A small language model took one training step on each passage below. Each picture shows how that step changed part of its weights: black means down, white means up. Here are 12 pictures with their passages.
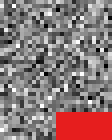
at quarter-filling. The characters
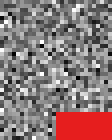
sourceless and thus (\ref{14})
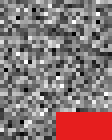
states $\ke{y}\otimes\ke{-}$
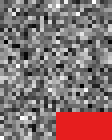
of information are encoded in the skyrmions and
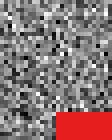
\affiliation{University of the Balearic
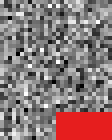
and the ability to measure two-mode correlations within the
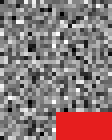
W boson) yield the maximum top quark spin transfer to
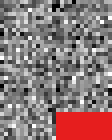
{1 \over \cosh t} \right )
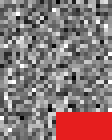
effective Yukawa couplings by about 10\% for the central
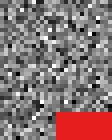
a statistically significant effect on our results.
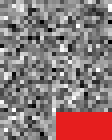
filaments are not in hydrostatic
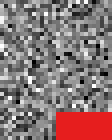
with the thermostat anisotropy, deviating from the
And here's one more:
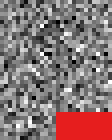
understand the online representation of specific social issues, such
